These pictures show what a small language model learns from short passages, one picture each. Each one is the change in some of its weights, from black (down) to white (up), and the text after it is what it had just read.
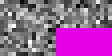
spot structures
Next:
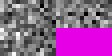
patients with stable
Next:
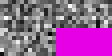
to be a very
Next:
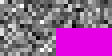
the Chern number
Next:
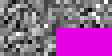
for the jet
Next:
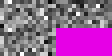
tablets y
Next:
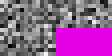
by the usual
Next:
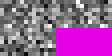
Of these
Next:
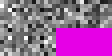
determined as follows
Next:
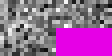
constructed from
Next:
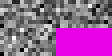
because the normal
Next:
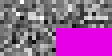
In particular, we
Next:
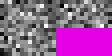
champ de
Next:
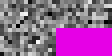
dan standar
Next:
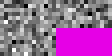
la precisión
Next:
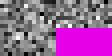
truncate the
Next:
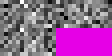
under a pressure
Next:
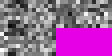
base a la
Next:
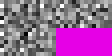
- Review &
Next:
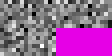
recent studies on
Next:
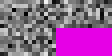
supported by
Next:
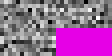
three simplified
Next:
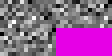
symmetry, the
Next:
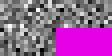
assays were
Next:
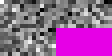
month in the
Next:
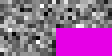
de realizar
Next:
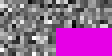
the idea of
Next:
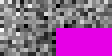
operators in the
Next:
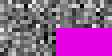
tools in the
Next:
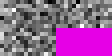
suspect that
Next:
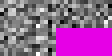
are added or
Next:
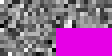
and the values of
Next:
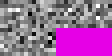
light modulator
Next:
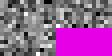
vary the
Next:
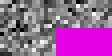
the majority of
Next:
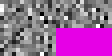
Figure 1.1
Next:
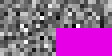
além da
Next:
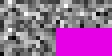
o'tishi bilan
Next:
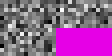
the specimens
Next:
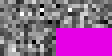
large variety of
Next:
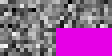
to the Revit
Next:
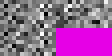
o seu
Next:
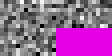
the runs.}
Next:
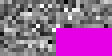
de sanidade
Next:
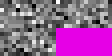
remains under
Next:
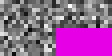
to that of the
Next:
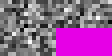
content. In
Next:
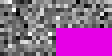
manage your
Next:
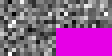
form part of the
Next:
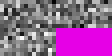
was added to
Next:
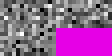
moves to the
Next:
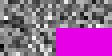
in Higher
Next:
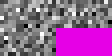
vortex surface and
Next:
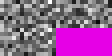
that on input
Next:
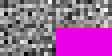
DE operator
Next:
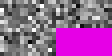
para negar
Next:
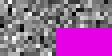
evolving into
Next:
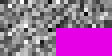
and Lisli
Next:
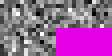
any given $\tilde
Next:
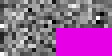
first step may be
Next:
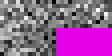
accounts in
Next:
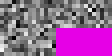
the challenges
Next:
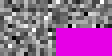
haben eine
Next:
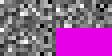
war against the
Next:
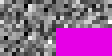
of positive,
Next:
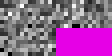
wave function can be
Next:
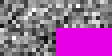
partake in
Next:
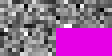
production from such a
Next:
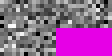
different things from
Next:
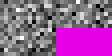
used to increase data
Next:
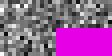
values per project with
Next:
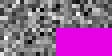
tests. This
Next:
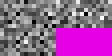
component ac and
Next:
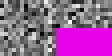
compendium of
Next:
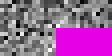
the role of
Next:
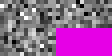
quanto professores
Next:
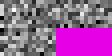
lower limit for
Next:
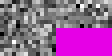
the scale on a
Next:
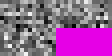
Although all
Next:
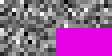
heparin and
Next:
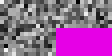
and outputs.
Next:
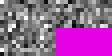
the spot
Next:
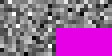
weighted average of
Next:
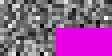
relevant to the current
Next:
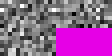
discussing the
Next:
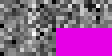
than men. This
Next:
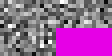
reaches a
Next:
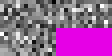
was considered to
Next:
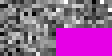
living in
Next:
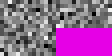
fitting model
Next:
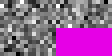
are BER,
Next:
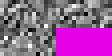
for the reduction
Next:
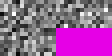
the (linear)
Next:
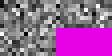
Phys.\ Rev.\
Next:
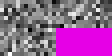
was performed at the
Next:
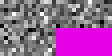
thickness of
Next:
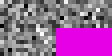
and patient
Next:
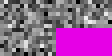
carry out a
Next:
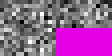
therefore remain
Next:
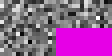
research and development has
